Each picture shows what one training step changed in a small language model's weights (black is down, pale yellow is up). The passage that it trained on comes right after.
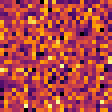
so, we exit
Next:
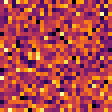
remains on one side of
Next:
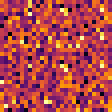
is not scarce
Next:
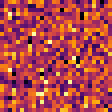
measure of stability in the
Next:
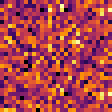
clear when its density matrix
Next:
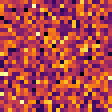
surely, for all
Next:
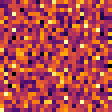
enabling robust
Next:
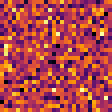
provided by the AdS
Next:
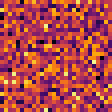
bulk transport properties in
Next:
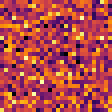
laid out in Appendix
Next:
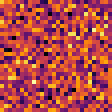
to achieve the accuracy for
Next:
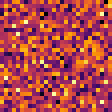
data that support the findings
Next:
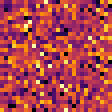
contribute sufficient opacity to
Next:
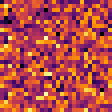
the importance of the measurement
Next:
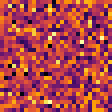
the general Bapat
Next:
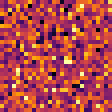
Now $\ka$
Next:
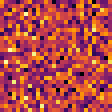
to understanding the behavior of
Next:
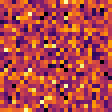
can be utilized in
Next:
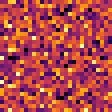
up to constants, as
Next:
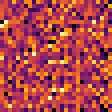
large increase in IPS
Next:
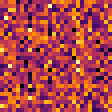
of particular interest.
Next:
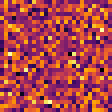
the data set before
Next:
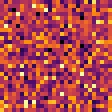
resistance study for the
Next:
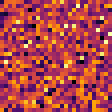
SPT clusters because the
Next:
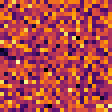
costly evolution of the
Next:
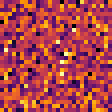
Macau University of
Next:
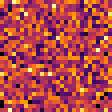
transform $U$ used
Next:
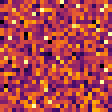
Grant No.
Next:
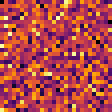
the corresponding classical string solution
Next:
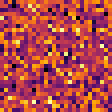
hints } % %
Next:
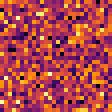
void to ease
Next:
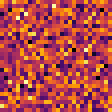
of $S$ is
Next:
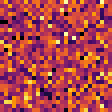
observe energy recurrence and
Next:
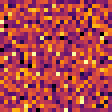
consistent with the approximations made
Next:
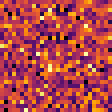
\] and, in
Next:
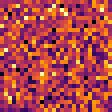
are mentioned in Table
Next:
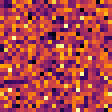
in stalling of
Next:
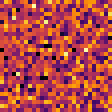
of this theorem in two
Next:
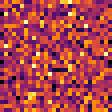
first, that a single
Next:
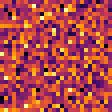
can show that in the
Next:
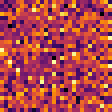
a single Schur function
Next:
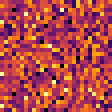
every step a new
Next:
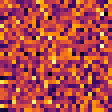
This gives an embedding,
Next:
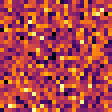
functions to incorporate variable
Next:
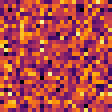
In the case when
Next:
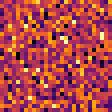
precise understanding is very hard
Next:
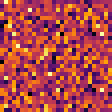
will find the following definition
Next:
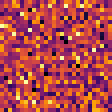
files is easier
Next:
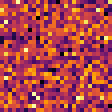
few percent and that
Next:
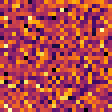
dimensions, denoted as
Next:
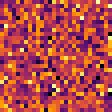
anisotropy power spectrum coefficients
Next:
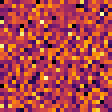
P(\mu ,\Delta
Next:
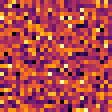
over the bins,
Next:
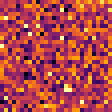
Thus vector field $\xi
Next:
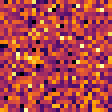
-n)$. Its area
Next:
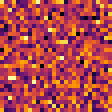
CE7 to a)
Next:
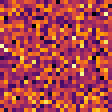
multiple vertical creases across
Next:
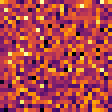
so there is no need
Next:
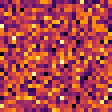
four regions of winding
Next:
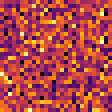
each resonant field as
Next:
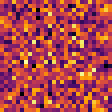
Alice and Bob
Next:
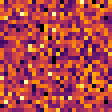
now on, we use
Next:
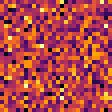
$$ for any $g
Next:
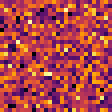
the reader to Section
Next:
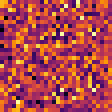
version taking into account the
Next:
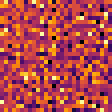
Karan R,
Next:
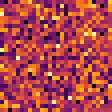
we have that the polynomials
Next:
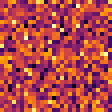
large. Instead,
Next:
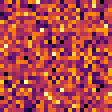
dimensions of equivalence classes of
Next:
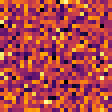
ion Larmor
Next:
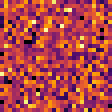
like a dad
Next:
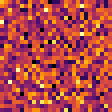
state. f)
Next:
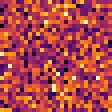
the third pattern. A
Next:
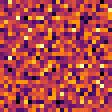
Institutos de
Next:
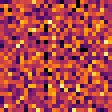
Planck Institute for the
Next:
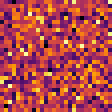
full parity information is
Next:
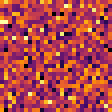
given explicitly at every iteration
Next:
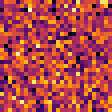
suspension to be
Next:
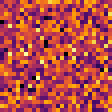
of this effect is
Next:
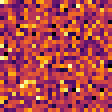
by a limited amount while
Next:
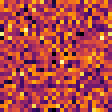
resulting configuration. Recall from
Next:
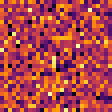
the equality holds, then
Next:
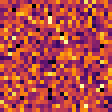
have normal distributions within their
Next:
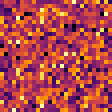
In Section 3 we provide
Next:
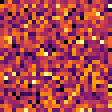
more intricate and
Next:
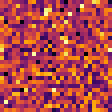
be imposed by
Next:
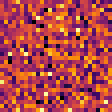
concatenation is
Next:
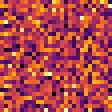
the electric part of the
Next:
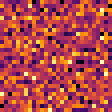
AP. We assume
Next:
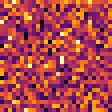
special families of polynomials.
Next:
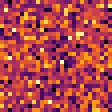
then Car Following mode
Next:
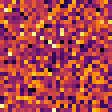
same number of quantization
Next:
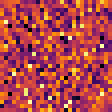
product is clear.
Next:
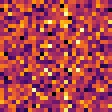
far as the equations of
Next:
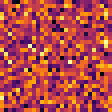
that \[ \dom
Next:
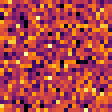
assuming the two different
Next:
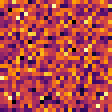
of $p$ in
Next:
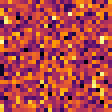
after that we can use
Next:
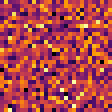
an ontology may
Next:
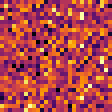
compares the experimental and
